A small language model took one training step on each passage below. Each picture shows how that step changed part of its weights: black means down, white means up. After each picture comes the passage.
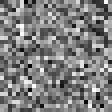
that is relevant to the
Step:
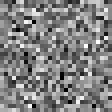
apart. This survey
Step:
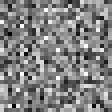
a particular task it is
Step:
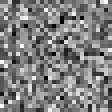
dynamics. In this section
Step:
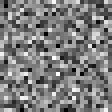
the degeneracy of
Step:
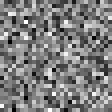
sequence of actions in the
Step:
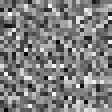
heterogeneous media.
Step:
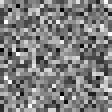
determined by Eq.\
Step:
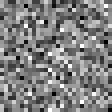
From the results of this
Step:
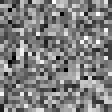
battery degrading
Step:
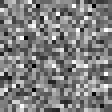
the zero-width limit
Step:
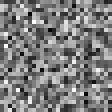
past data can be
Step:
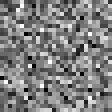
that preserves
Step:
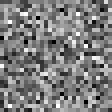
acknowledges the
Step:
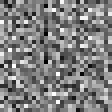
the whole systematic review
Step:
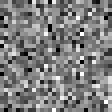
de Janeiro,
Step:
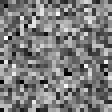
then it would violate
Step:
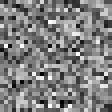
high significance. In
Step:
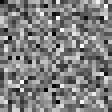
to the beginning of
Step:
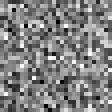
concept or behavior cannot all
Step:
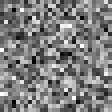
no indication that this
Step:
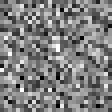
well as in reducing the
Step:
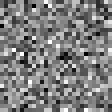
with temperature dependent velocity that
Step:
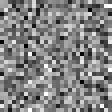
тўр ин
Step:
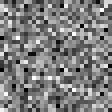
over distances greater than
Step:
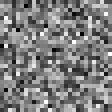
reported. They are of
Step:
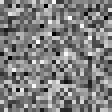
in case of total
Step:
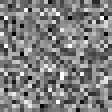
countries. The rapid change
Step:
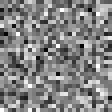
не следует
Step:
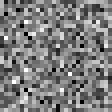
*The Mechanism
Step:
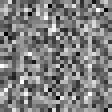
and roofs are
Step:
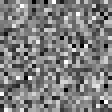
of regular black holes can
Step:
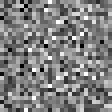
The membrane potential
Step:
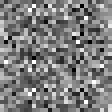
threats known as
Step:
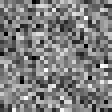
are linear in derivatives
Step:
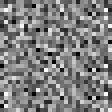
and covariant
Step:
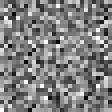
taken as statistically significant The
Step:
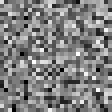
second term in the
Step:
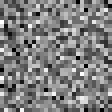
the currently available technology can
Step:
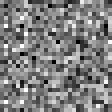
ma‘lum bir
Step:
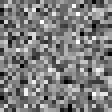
execution √
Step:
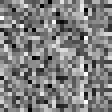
was also suggested that
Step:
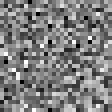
de la almeja
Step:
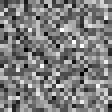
with the DM only
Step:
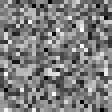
effects in the parton
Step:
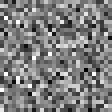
25.8 Teaching
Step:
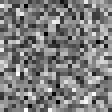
compare the results against
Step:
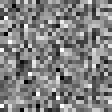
эти уравнения
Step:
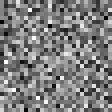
of screening
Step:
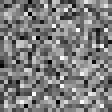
completely determine the radio
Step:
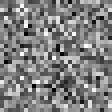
presents a framework for testing
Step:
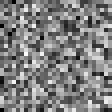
educación de las
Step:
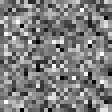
nomli maqolasi
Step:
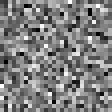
of domestic
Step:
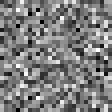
\] which yields
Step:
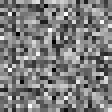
real space distribution due to
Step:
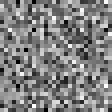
its effect is much smaller
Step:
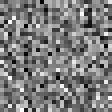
filling questionnaires
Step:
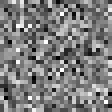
atinge sua
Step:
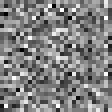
on this result, we
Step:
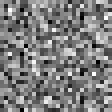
profile of LMT
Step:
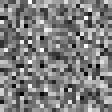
learning L2 by
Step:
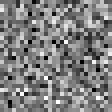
effect can be calculated as
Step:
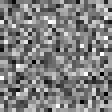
some services improvements which
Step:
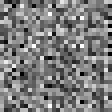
but on the entire image
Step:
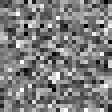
operating temperature for most
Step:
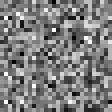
country. Although labour
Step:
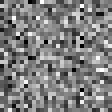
the machines of
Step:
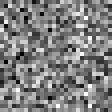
are also twisted
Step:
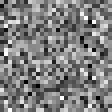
merchant class in
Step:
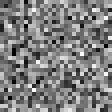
of the reconstruction of
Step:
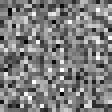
sohasida keng
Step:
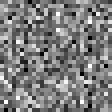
improve the setup.
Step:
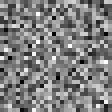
in countries where bulk
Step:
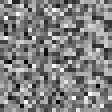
function. The requirement
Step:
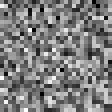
content mapping* In this
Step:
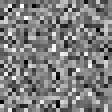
magnitude, but slightly lower
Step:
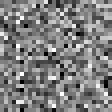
star. A successful
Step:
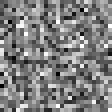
less than 6 and high
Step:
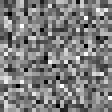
for feeding in
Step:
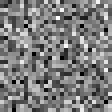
of the expected resonances
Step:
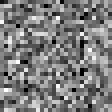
use the BC sequence
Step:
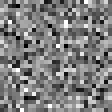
better quality assurance
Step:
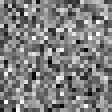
were to: 1.
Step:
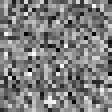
rapports dits
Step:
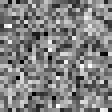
most one copy of
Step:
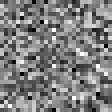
methanol extract
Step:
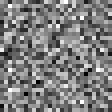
Since $\omega$ in
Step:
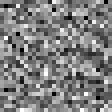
consumo responsable,
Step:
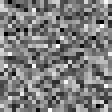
temperature dependence in the resistance
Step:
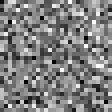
in human beings,
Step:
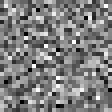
expert consensus
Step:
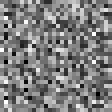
translational stop
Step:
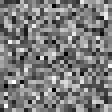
in the language of private
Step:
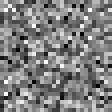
va intellektual
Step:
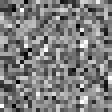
the Scrum
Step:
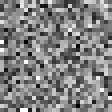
Making a comparison with
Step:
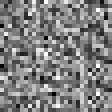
of EBL photons having
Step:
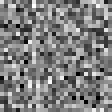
denied OR).
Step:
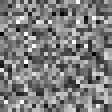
komil inson
